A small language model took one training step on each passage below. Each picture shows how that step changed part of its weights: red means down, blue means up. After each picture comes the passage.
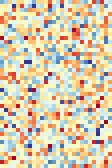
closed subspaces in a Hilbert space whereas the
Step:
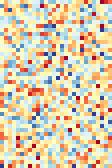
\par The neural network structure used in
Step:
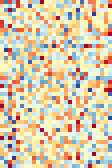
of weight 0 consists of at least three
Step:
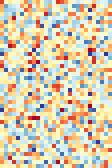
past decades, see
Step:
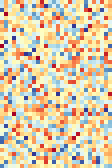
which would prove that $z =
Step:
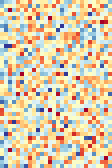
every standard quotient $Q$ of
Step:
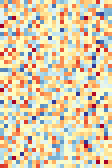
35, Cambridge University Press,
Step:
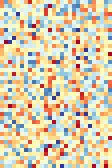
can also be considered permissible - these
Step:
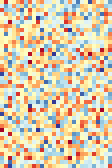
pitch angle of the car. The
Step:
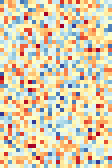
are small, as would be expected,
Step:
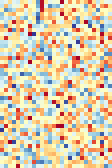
The authors are grateful to
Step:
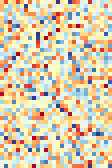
number of leaves is equivalent to maximising
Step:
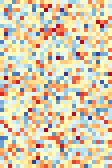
Z_p$ are abelian groups.
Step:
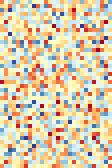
an $R$-circular set and
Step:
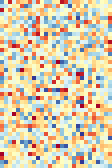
declare that they have no
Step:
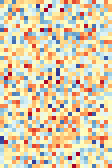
x_n\}$ is the dual basis
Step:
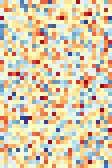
\cite{bckp} that
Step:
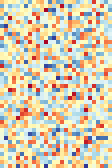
$k$-ordering. For
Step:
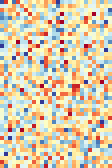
Weil representations $W$ on
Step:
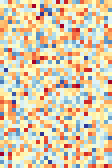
of monomorphisms, and let
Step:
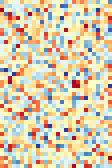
linear system (1) from Theorem 2
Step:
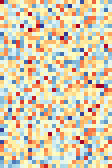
odd prime, $G$ a
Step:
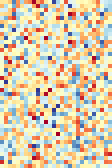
general is almost total: it is
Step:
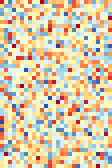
Z - (1-\varepsilon)t
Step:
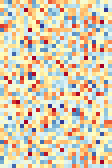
cube graph, $Q_n$,
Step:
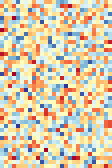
hamiltonians, we recall the standard
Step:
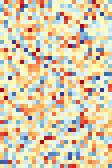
a consequence of $\|x\|_2 =
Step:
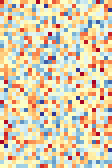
in the proofs of the Lemma and the
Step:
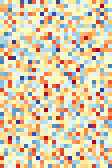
be its derived category. Then, for
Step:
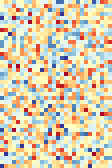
houses $n_k$
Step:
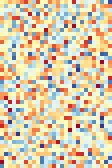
that the periodic cycles associated with such
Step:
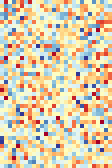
X: (x,b)\rightarrow
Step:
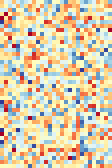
akin grounds, the
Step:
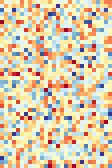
enough such that $\alpha q +
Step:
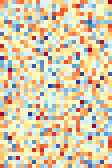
of players as "boom or
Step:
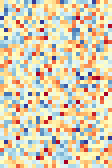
being worth mentioning is the
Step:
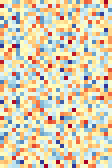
Algebras can be found,
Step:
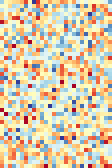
issues that emerge.
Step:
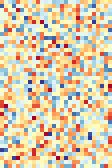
However the relation between quasidiagonal algebras and
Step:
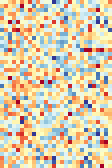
as $\lambda \rightarrow +\infty $.
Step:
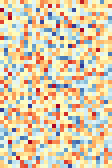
full mechanism from a broad
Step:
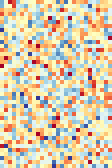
the {\it out-neighbors}
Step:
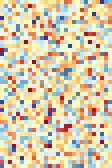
\ecor \bpf It suffices
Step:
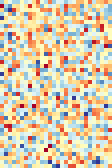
\bar P$ is also containded
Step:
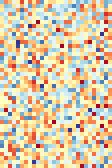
on the projective space. This formula is
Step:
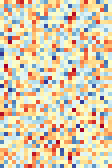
(for the distance of norm
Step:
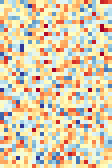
\indent Partial differential equations
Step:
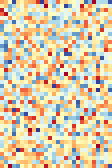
$\gamma_{\Sigma}$ otherwise.
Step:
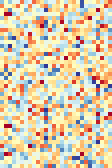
& 1 \end{array}
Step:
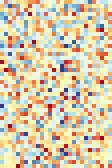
$x$ to $y$ equals
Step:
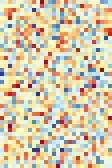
$\kappa>H$ and Assumption
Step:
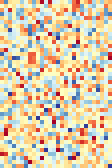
contradicts the fact that a positive character in
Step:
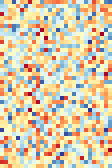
fundamental form. We study an important family
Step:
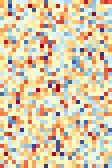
\left[ \tau(x)
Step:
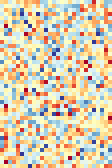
the obstacles being the balls of
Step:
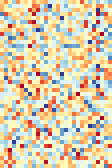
form. (2) Every geodesic segment
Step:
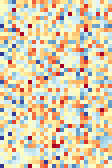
\textbf{L2} we can
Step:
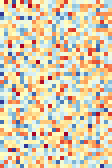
critique de $\pi$
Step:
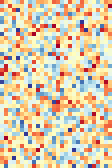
the direct summation {\tt{sum}},
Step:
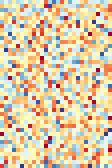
\leq F\bigl(\hat
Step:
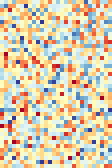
the number of tapes and/or
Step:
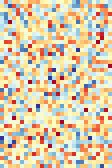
$F \subseteq \bigcup_n
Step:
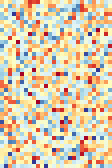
a kernel $K$ and a
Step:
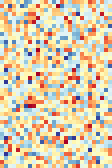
this paper: For any two positive numbers
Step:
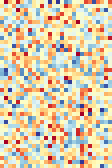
$\QQ \cap S(\vec
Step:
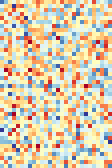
V$, where each $v\in
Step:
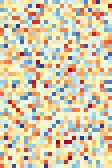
different types of quandle invariants
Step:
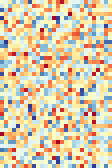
Cincinnati, OH
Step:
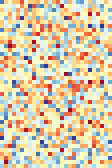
generic} if the following conditions on the
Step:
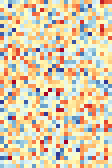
\log x_M$ is an
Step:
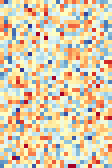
same intensity. Our goal in this setting
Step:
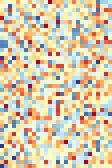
$\Lambda_{-}$, et telles que
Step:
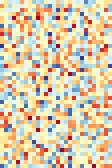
is a Level-C/D
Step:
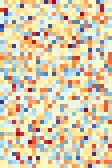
of a subgroup $A_1$
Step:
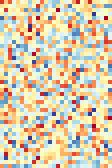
defined relative to a tessellation
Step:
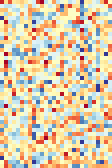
%{\color{red} The last
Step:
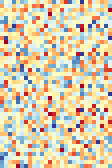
the resulting graph $G^{\oplus}$
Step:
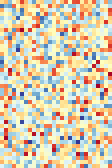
equations (in the regular case and the
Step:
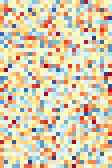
(\ref{ec}) and that of
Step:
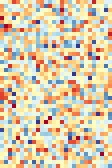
of discarded points is
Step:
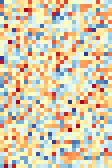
c)$ of the nonlinear mapping
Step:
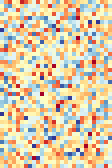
for deeply holographic near
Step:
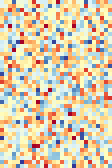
is unramified. Thus,
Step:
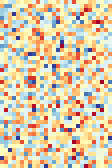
be the corresponding simple roots in
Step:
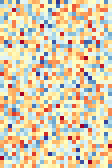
multilinear. Using (2), we
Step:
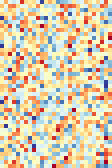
Algebras. Cambridge
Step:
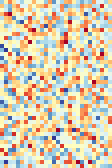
$\g$-action. \endproclaim
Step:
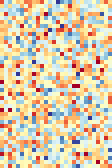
small and intermediate frequencies.
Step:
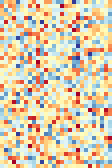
compute examples, we compare the terms of
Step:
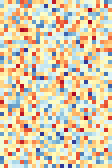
to the $BV-$space (the
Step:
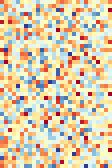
values for $y^*_N,
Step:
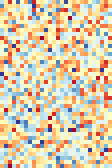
generate a high-quality solution set
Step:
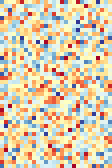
the NPP in the merging
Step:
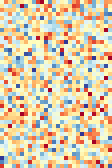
We need to prove $\link
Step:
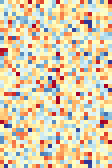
defined as $$ U_n=
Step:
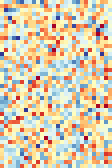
on $T^m\times
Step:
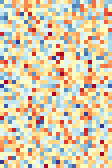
$\eqref{eq:adjoint}$ can
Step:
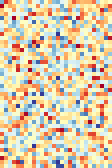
an $FI$-CHA,
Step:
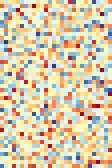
of Theorem \ref{main}] Let
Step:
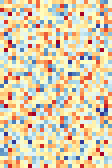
C\}$. \end{Theorem} In
